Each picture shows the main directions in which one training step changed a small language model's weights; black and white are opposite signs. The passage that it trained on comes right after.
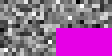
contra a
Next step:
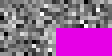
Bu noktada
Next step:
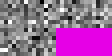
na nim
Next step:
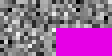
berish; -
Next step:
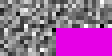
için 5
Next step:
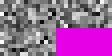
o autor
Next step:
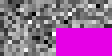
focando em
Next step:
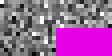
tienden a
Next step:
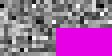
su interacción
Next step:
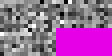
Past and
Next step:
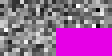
total de
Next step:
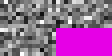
desejos de
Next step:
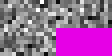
of acting
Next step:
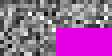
daun dan
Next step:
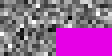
rivojlanishi uchun
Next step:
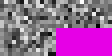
é essencial
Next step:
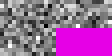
shu –
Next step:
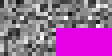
em relação à
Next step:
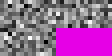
ТДК з
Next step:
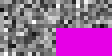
в статье
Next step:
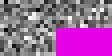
with biological
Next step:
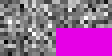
cases and,
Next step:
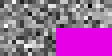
reprise de
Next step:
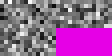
dos cuidados
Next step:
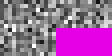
— til
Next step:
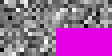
De acuerdo
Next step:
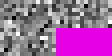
harían con
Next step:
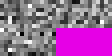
de aumento
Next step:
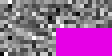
básicos de
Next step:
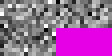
menor quando
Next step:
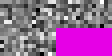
- Amator
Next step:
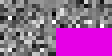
bilan tarannum
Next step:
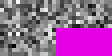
olan id
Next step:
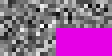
bért sem
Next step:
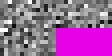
их к
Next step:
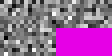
atas tanah
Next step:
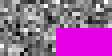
medida que
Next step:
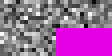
porque o
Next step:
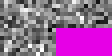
değer r
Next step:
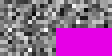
Figura 7
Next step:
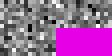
dat dit
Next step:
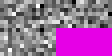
educacional na
